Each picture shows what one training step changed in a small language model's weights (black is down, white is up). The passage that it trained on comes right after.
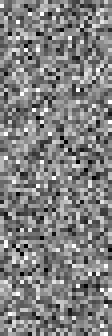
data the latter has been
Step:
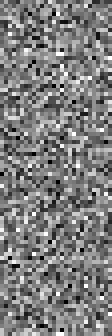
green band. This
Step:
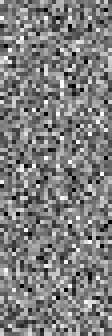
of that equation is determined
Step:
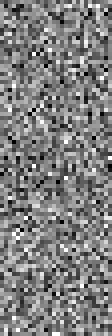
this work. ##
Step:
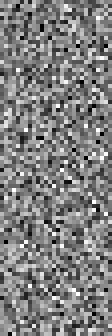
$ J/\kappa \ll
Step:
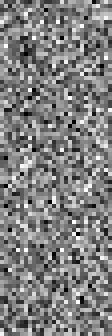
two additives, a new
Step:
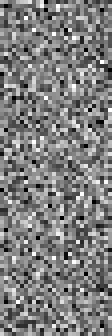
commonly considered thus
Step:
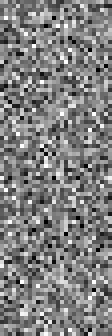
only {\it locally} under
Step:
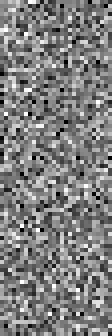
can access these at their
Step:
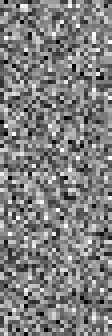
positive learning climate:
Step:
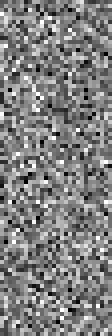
the driving force
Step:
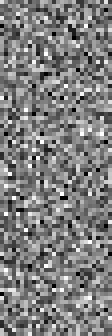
constant that is determined
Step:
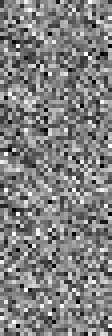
distilled water and 10
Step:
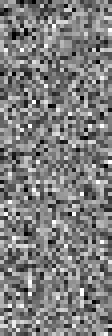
les virus et
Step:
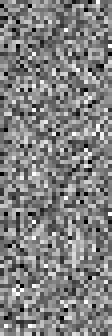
this study considered the level of
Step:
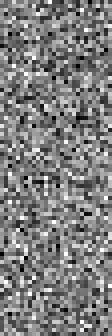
the oocysts was
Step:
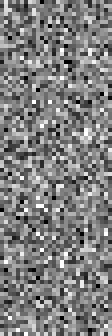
the $\chi^2$ value
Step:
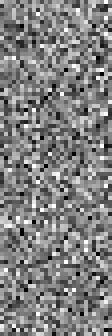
into their respective communities.
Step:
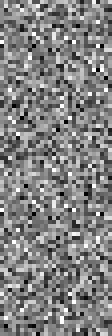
of them were female
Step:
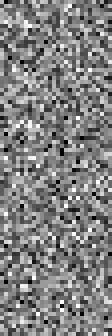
with the participants: -
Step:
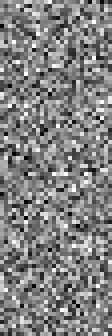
uncertainties in the
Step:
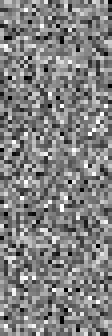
correlation between the existing
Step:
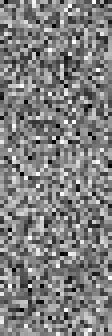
and experience. -
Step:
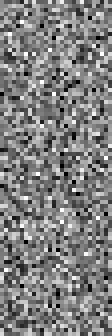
from OCaml to
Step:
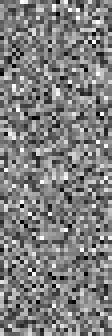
error at node
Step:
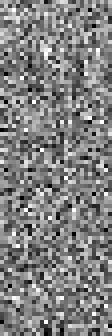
below $T^*$
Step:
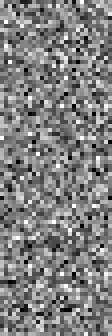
an as-is product to
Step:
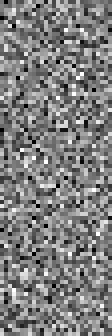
progradation delta of
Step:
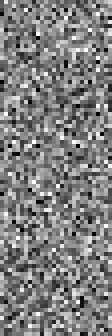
it is seen that a total
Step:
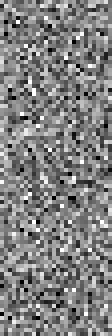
and empowerment. In
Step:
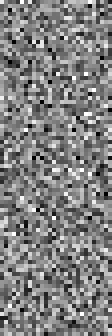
successful packet
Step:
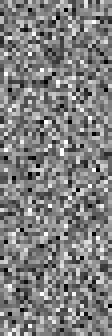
theoretical fit of the
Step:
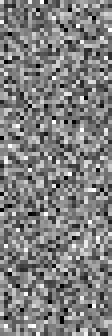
function of the projection
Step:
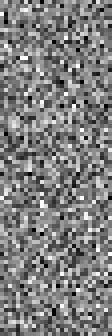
well as an increase in
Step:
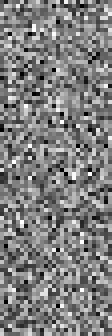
fractions in grey
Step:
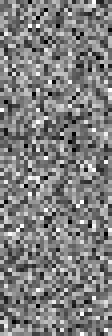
research potential D5.2.
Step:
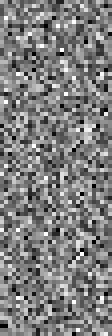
for 2 bit by 2
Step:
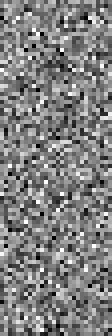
comunicação entre os
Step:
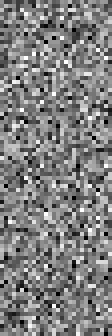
Table 4. Computed
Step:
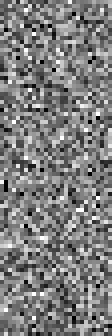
- **Create an
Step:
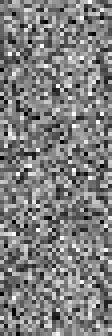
safety net
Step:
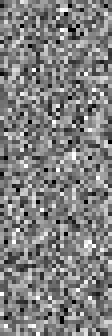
the integration over $ E
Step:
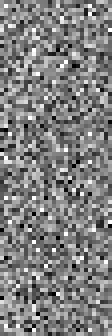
possible. We wrote
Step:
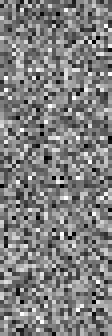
catador. 5
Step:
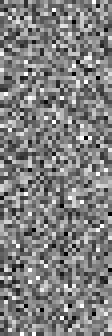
powerful, independent
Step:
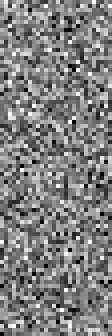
that change. Problem
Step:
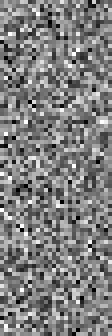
when we will refer to a
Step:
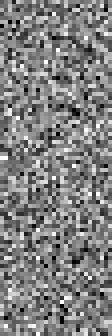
for the material moving in
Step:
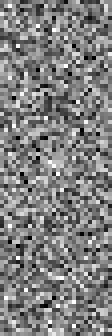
Writing original
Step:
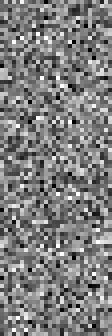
scattering rates,
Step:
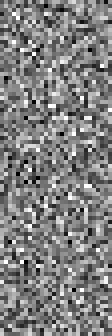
dedica a vender
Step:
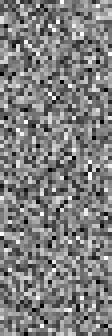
complicated, requires
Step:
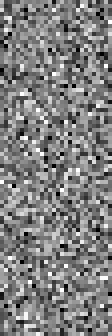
va turdosh
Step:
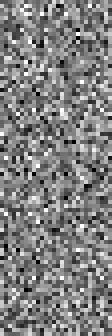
pinceis, tintas
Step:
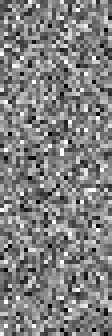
The results of the inverse
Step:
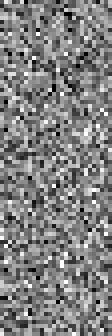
the two kinds of
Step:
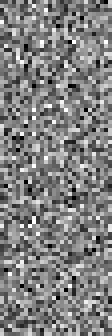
of relic neutrinos
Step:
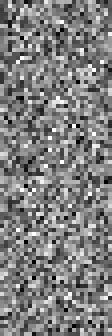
12 th century
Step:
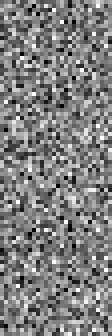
the NARX model of the
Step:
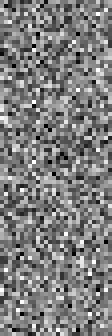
Li D, Yu
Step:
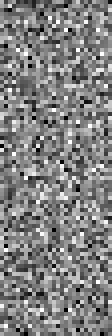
old ones and Mark
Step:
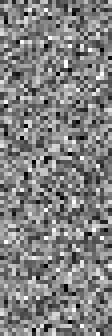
emergency medicine*.
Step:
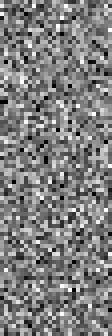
shown for 0-5\%
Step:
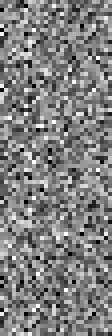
drug release.
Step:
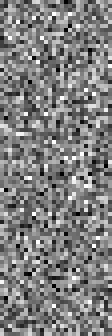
wi$\nu$o can
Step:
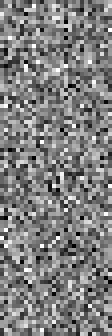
é subordinada à
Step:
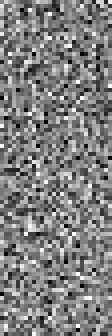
to conveniently and
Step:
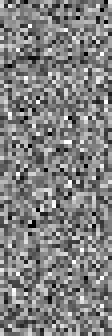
prototypes on
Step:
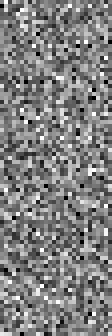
and $\theta_{\beta}$
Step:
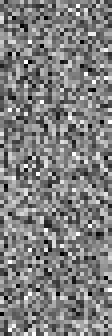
sectors responded
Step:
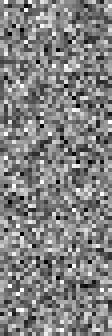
the rTPJ has been
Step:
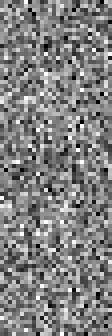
(FIA) module
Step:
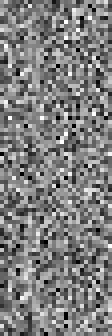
of knowledge as a
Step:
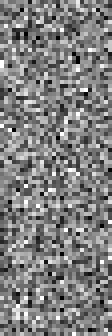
va iqtisodiy
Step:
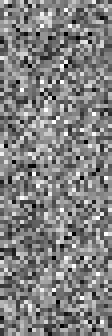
{SPION} number
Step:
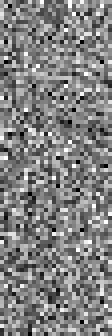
configura forma de
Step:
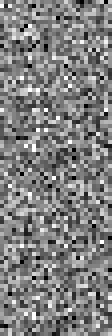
step of data life
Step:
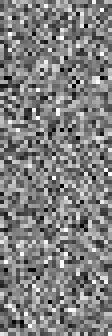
time calculating the beam power
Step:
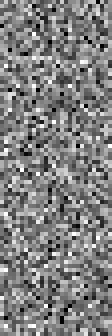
results for the amplitude
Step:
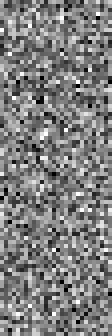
de patologias
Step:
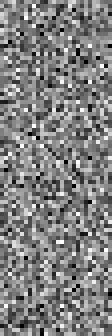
\sigma V \rangle$ is
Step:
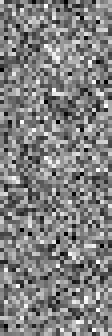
Meeting of the
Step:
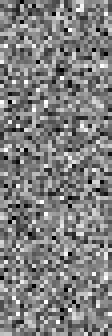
of a matrix inversion
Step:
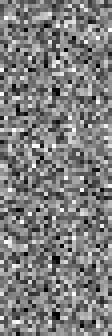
dans la nuit de
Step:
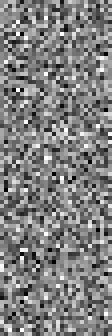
cenários de
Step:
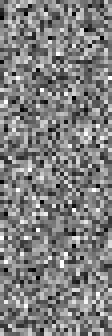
the arrival of the
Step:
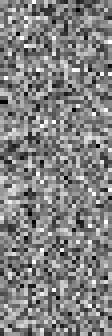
for 50 ms to
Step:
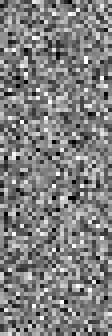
goals are supporting high
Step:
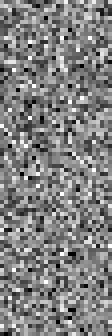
and hence its position on
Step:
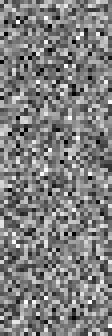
investigation. In:
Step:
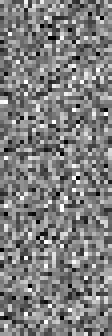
for the new simulations
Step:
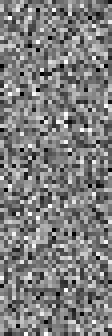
explored experimentally.
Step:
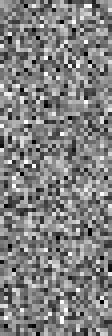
the accelerator from
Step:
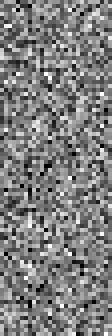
(Fig. 8). Figure
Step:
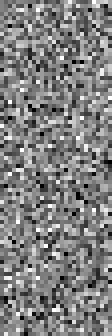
партии, для
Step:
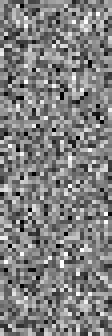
with the one expected from the
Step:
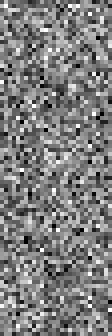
Baikal Museum
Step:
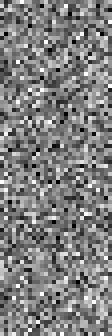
ocean. But the
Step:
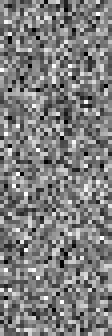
the likelihood function
